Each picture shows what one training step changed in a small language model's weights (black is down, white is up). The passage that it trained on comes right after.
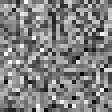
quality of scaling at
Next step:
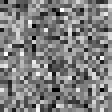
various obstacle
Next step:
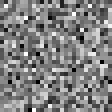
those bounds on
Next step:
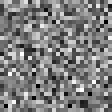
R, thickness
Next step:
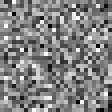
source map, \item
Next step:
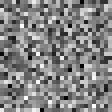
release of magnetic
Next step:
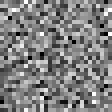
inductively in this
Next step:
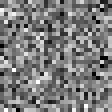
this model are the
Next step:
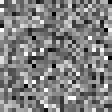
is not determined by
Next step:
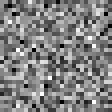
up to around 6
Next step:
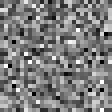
the two paths as
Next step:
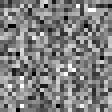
present a first,
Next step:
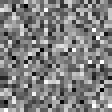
The proof of Lemma
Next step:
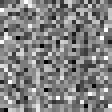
$\Omega t \ll
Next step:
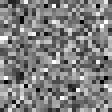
\ \forall t
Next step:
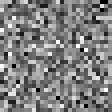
model that can even be
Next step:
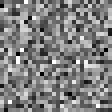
and a matching
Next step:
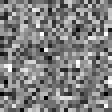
"back" face
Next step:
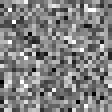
is a generalization of
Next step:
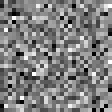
PSF and the
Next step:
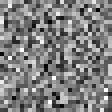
overall expression (see
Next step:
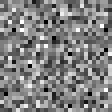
(c) shows four
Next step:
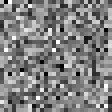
show that $\hat
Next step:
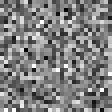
behaviour of the solution
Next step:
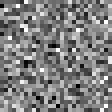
and LLM
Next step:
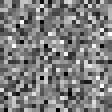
a previous paper with
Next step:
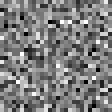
It requires however,
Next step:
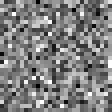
absorption cross sections are
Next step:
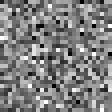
these codes are,
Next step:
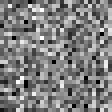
following way. When
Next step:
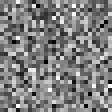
as \eqi
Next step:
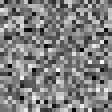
of the reduced expression for
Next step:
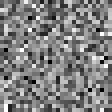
the local diffusion results of
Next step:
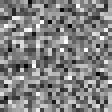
event horizon of
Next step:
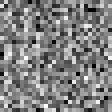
is a trivial bundle.
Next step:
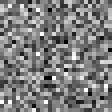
local tensor $a$
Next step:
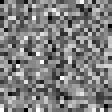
viscosity in the
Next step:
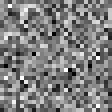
positive, closed invariant
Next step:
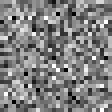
these toroidal
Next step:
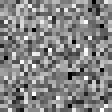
Obs. date
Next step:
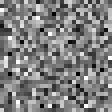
is minimized with respect
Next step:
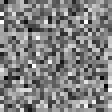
acceptance corrected
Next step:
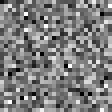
M_2$, where
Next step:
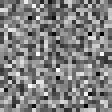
the external input
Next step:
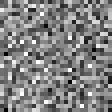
which produces no
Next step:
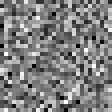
is the sum of
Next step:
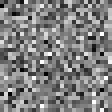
and using the power series
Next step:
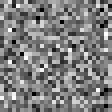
I & \Hcal
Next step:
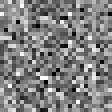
Notice that the level
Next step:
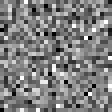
Li-ion concentration
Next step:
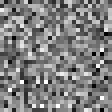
of Subsection
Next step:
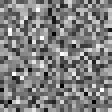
bijection with the
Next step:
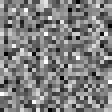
Eulerian cells
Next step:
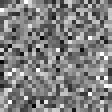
$\Phi$, the
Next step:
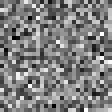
the paper due to
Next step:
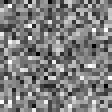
let $A$ be
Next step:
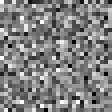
not appear in the
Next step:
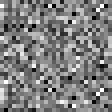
of convergence of eigenvalues
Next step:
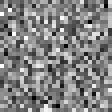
formal invariants,
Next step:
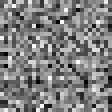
masses of less than
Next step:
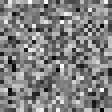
comes in the need
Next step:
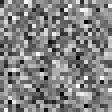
summarize the spectrum
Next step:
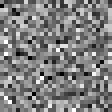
and of column vectors
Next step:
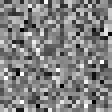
results for the same set
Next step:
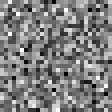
adapted solution
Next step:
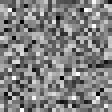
of Sciences},
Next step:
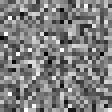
(a), we take
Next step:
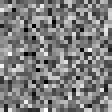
chiral ring operators
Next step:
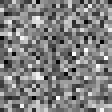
coefficient is negative,
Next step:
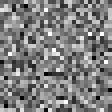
The action of the theory
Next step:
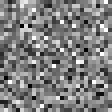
A large part of
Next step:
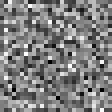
than the one computed
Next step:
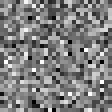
the other hand, the
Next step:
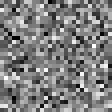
in part, by Science
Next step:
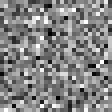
function cannot be of this
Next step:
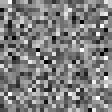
\in {\cal
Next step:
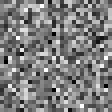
inference tasks,
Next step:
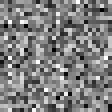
prediction may still be
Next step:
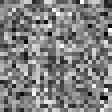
cyclic run
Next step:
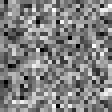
theoretical and algorithmic results
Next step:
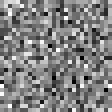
suggests these are not
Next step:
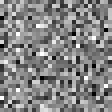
are shown dotted.
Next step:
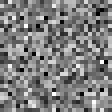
effect on the solution with
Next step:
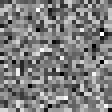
degree of the model is
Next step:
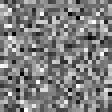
TMI}, we
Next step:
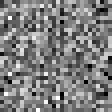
focusing specifically
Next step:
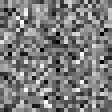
example of purely periodic
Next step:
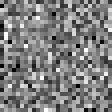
is similar, except
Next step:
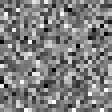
is Gleason
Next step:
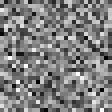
of the two solutions along
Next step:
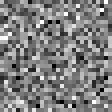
tree of the same
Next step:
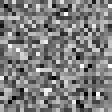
where there is an
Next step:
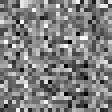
Notably, the
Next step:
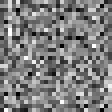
the within-subject
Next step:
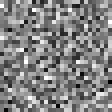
relatively better action values
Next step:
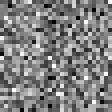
is to characterize bounded
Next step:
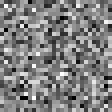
are at present using
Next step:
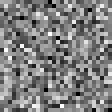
such that column scaling
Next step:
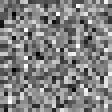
idler would
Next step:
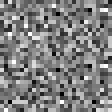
dependent on the
